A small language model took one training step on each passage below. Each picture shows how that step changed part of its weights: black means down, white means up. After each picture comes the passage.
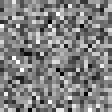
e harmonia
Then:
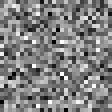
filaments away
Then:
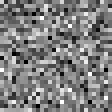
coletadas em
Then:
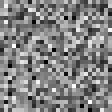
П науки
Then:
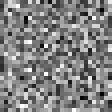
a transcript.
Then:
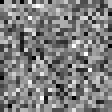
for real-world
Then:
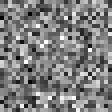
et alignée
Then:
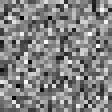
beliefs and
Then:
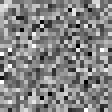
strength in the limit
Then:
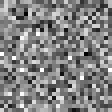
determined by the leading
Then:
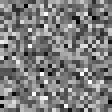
de intentarse
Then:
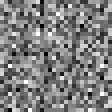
e por algum
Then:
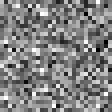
effet, de
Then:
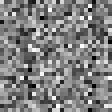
joriy etish
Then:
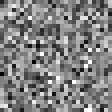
that meet the following
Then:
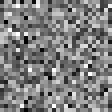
simulations to seek a
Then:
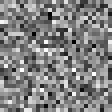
The limiting forms
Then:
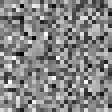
energy point, the
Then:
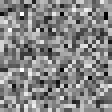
not involved in the
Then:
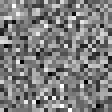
- Gisler,
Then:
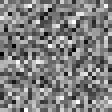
curves 3 and
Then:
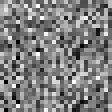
technical problems are
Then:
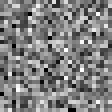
opioids and
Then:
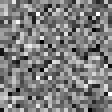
Воланда и
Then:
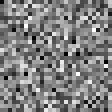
and regression problems
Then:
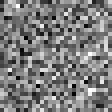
the PMNS
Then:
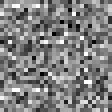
function of the 1st
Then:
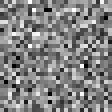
of concern are
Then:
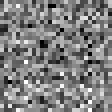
be. Both
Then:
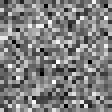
residual variance is
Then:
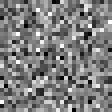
baik pada
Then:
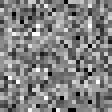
in arson cases are
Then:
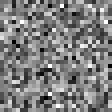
datasets We need a
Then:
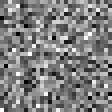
Dengan metode
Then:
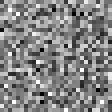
where Tr stands for
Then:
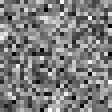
certificado 20
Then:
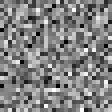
Near most of these
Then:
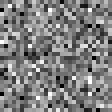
de las ocho
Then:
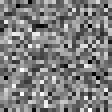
of any existing
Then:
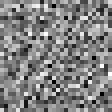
energy conversion a
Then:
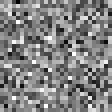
will provide for data
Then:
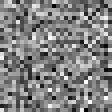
stress in a general
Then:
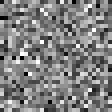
to notify
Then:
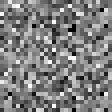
$PCR$ as
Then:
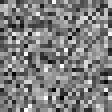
cultural values and stress their
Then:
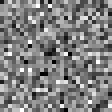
as quantified by
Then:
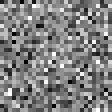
on addressing transient
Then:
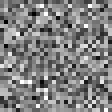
the differing effects of
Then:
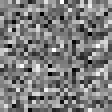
(solid line),
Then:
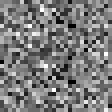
moderate implementation of
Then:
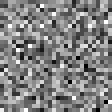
was prescribed to
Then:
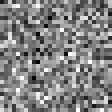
médico general
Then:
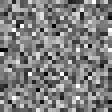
a1: item
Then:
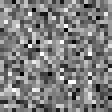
period artefacts
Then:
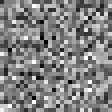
of \ion[Fe
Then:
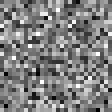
signing the consent
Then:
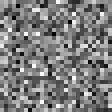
thereby limiting their
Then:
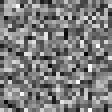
the scale of the space
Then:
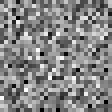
are not affected by
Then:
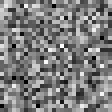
even a simple mean
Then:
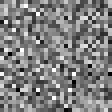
и тот же
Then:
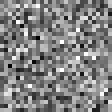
is defined in such a
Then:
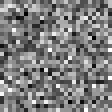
random variability of initial
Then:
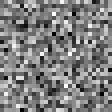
Little is known
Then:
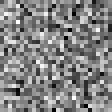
contrast, for the
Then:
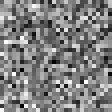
not independently associated with
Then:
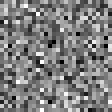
и экономии
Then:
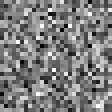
Paul S.
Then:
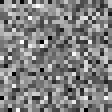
for limitations in less
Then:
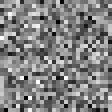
qualitative study
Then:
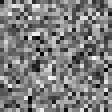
of the SDSS
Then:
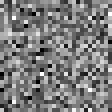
representar a organização
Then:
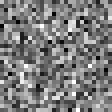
CP violation.
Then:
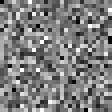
by perturbative
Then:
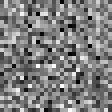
ceiling and
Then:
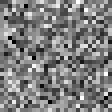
been carried out. The
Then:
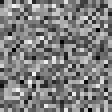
of the Fig.
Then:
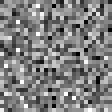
wireless communication
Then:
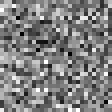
effect of load
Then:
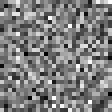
m asl.,
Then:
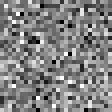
total overhauling
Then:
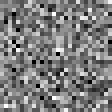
are Schottky
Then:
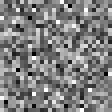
dependiendo de la
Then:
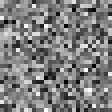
numerous studies validating
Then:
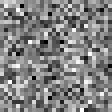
low temperature illumination
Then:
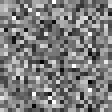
possibilidades, de
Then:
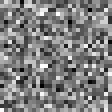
data from the user's
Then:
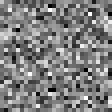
experts build the
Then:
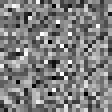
a growth rate of
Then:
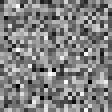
the number of clusters
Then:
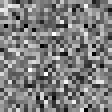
second moment of the internal
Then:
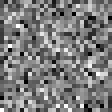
a versatile
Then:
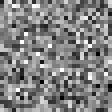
in Table III.
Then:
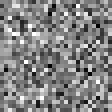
infinite surface
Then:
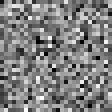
of the interference and
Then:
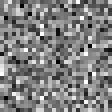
the inscriptional
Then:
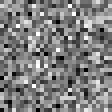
ventilation -
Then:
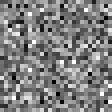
an edge appear.
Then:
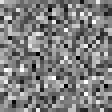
rapidly as
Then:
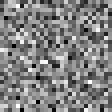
the whole thermalization
